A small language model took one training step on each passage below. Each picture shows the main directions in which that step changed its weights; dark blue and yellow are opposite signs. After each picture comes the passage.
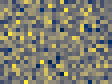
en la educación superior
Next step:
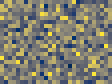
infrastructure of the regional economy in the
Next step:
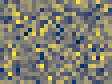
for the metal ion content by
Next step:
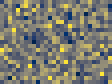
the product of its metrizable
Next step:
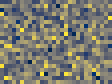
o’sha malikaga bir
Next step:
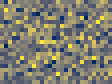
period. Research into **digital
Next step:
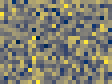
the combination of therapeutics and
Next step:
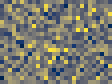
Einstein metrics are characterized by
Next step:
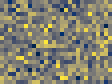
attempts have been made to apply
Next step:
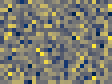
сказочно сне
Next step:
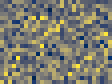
a violent event. Specifically,
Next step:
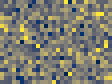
cameras which control a specific area
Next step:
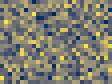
traditional resource uses and recreation
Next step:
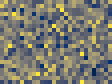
ritrovamento compiuto
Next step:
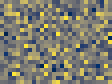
of the reaction. All other chemicals
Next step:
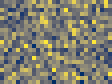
Manual 8th edition of
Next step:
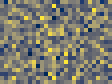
$\uc$ are characterized by an
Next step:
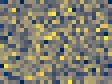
is washed with dilute
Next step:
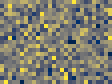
of digital tools, their utilization and
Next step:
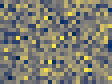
the power set axiom, and
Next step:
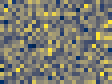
determinó que existe un 22%
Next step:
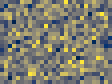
activated neutrophils,
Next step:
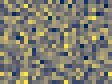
I. INTRODUCTION
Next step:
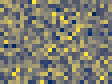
menyusun RPP mata
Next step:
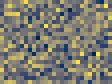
of the linear map $\Lambda^k
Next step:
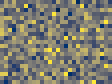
as data-gathering instruments.
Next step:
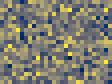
серце, що
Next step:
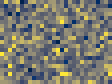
for the developmental stage of grade
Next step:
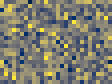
Date and time format –
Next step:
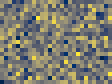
exerts its influence. The unique
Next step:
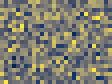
alcançar seu
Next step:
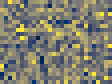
capital sobre a produção”
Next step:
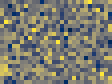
the value of maximum displacement. Data
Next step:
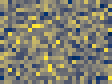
mit Couffignal, einem
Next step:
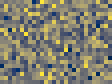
so $\A\subset \S$.
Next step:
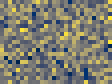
leader the melody , another group
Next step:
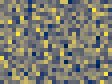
majority (85.8 percent)
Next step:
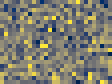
$\bar{f}$, which guarantees
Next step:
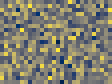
area, while blunt object causes
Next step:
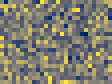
write $X\p Y$ for
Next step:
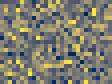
\newcommand{\by}{{\bf y}}
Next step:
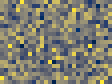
buxgalteriya hisobi
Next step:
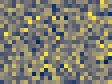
media: The new hybrid element of the
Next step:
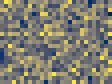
teachers should be taken into consideration
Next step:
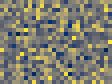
showing that free labor did not replace
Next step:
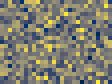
de mineral que presentan una
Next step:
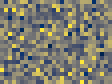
$i\not= j$ in
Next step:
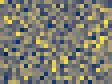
literacy (attitude aspect)
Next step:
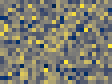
10 4 4 Mean difference
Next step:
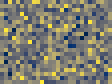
et al.: A user-operator
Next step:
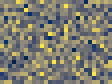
and straightforward yet reliable
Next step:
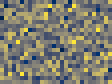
the dq-axis equations in
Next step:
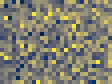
which also provides an approximate
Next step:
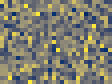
= digestion, while negative value
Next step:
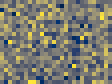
subjetividade, permite
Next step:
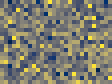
relief features at increasing solar
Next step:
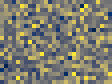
on some subtleties. We
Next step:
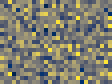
defining ideals of curves in the
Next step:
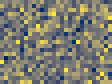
different phenotypic traits,
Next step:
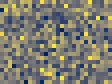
the definitions \eqref{Fgen}
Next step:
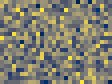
**Egamova Malika
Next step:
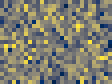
are stable attractors for the
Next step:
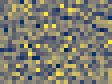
divide $\overline{c}$, the
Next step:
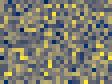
be a measurable function of
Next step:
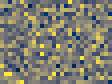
civic engagement in the
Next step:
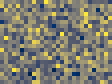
który został
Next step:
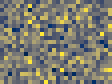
es el clarinete,
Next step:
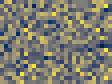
denoting the i-th unit vectors
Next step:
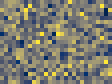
products, windows are larger,
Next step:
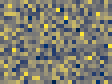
of data, in the writing of
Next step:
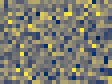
J.). *Deutscher
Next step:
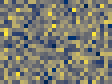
vanishes. This is not necessarily
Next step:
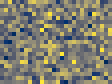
hábitat similar a los
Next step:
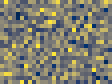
SYSTEM (Т.
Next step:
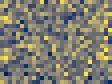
CBVE-process was
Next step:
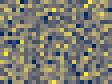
many homoclinic orbits
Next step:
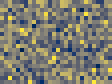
не лише базовими
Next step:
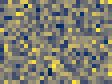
be studied in detail in the
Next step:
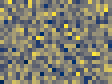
და ხასხასა
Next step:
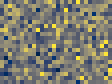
$M$ of a unimodular
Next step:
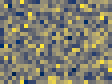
alta em alguns países
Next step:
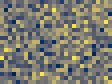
present -at least to my knowledge-
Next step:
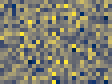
\sigma_n < \ldots
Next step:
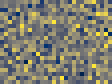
groups. Furthermore, there was felt
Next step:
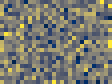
of $P_w$ contains
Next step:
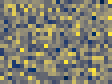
that the policy should be approved
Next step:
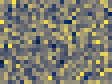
modes. The results reveal that there
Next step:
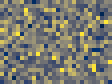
Extrait de : B.
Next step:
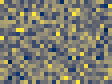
approximation of the distribution function $f$
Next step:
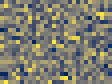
Universal. Grecia**.
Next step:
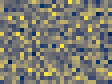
bandwidths which is not obvious for
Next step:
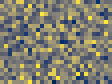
business training about SWOT analysis.
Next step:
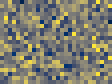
for the sub-soil condition of
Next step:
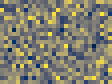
generate the data, covering the
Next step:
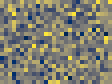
the 20th century, such
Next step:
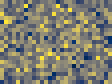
to address all grammatical errors.
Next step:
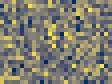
(FHE). By employing
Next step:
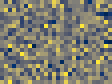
as $d=2$. Hence if
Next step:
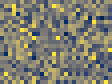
\text{subject to}
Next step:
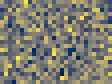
итерации. Это
